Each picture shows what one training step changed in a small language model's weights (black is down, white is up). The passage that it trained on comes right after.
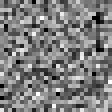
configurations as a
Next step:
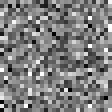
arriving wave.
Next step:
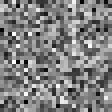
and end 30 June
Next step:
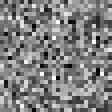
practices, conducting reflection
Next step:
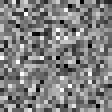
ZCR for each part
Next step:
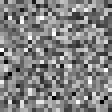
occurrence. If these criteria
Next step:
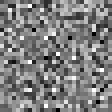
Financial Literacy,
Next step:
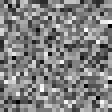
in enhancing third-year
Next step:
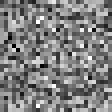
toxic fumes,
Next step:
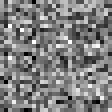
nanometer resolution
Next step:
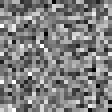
Assistance under
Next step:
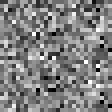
a limited extent, have
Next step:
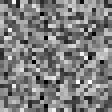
and reviewed the
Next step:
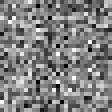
epidemiological study
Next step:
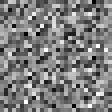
a part of the
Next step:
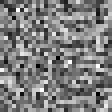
media marketing elements impact purchase
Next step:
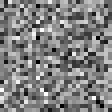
significance level, respectively.
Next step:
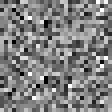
Therefore, when a
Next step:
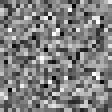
the slope determination (see
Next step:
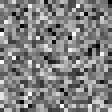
years. The book is
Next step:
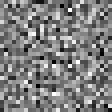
in thiourea is
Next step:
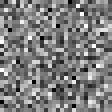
each of them. For
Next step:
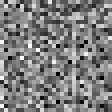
n. gen. and
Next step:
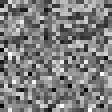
makes it possible to analyze
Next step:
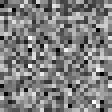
analyzing the acoustic
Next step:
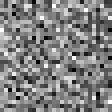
Results: Increase in
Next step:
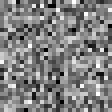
ceremonial practices
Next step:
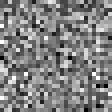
continuation of life.
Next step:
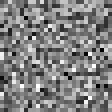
be admitted also that
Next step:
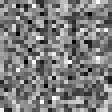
and is reflective,
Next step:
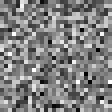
to manage bottle
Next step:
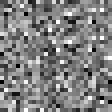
simulating combustion
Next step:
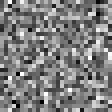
demanding fruits
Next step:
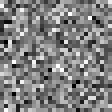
committed to develop new
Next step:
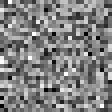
beam aspect ratio, although
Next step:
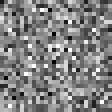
affecting our comprehension of
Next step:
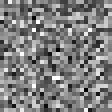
reason, was made this
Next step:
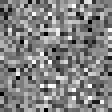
a nearly constant value at
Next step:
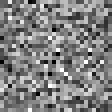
productivity compared to untreated
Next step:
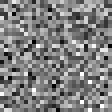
reported in Table 1 and
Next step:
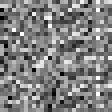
subjectivity on the
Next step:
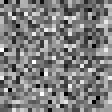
for achieving successful outcomes in
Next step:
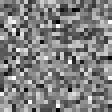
with him/herself
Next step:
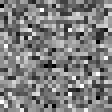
if they can reveal
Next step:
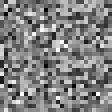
is expected to increase.
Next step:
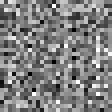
2 Journal Name:
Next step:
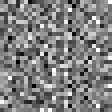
with the fuel inside fuel
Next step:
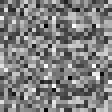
an increase in the level
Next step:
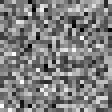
Purified nitrogen was
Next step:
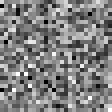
is simply by using the
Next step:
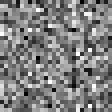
and bone marrow
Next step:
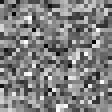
The shapes of the
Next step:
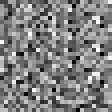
the temperature mode of the
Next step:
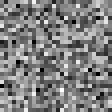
There are eleven
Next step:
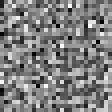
criteria for authorship)
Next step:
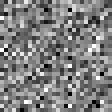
enables the identification of patients
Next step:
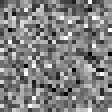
good rendering of
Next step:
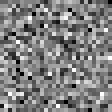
What Microsoft,
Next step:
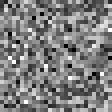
integrated in the work of
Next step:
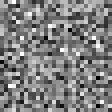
of significance was considered at
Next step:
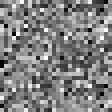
it \right)
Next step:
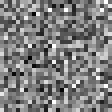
that of cover images which
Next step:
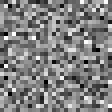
in life and then continuously
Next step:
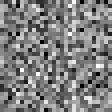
and the deterioration
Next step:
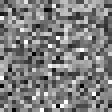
showed a desire for
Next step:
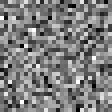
used as a benchmark
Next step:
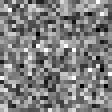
and Acronyms
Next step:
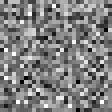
previous table shows the values
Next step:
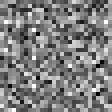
Shamash, the
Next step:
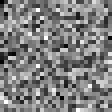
territorial embedding
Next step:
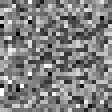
healthy. Any
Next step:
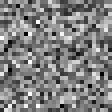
treatment or control group.
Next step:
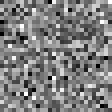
so just brief information about
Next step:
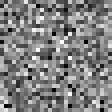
although the changes did not
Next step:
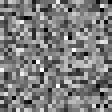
TOPSIS techniques
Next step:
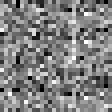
and myocardial
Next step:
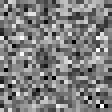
is comprised not only
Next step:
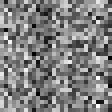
are used in these processes
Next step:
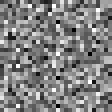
B. Strategy of
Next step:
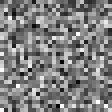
lives. It may
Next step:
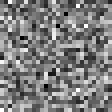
resources. In foreign
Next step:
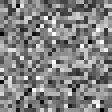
the planetary aspect.
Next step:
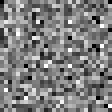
face in the United
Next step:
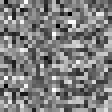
services. Given the
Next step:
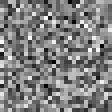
the wireless transmission. In
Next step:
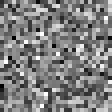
in Anambra
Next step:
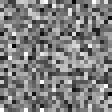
circular (b)
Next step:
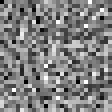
to address intricate
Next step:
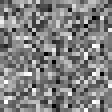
studied the influence of
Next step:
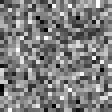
Du *et
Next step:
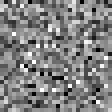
and 30% as testing
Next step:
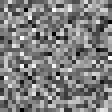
cooperation in the region was
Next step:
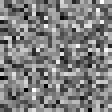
adaptable media due to
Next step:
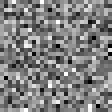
total of 80 patients with
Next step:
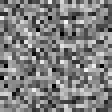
highway) and
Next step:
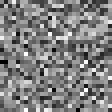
in comparing with all existing
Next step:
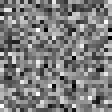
ensure clarity and
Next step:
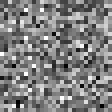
weakness of previous
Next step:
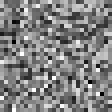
less motivation, care,
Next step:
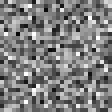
diagram of Search and
